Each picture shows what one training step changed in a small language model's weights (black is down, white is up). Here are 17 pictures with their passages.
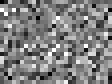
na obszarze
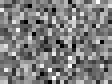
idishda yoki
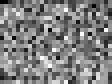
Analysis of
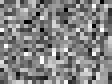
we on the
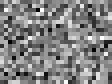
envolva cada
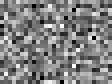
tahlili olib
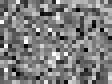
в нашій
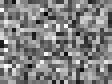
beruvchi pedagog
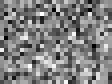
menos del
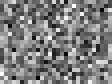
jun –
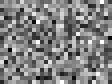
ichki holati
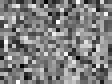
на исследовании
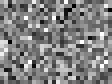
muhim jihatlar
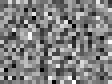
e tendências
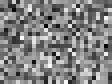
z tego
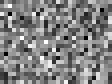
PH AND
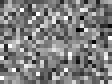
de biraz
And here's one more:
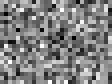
trees /
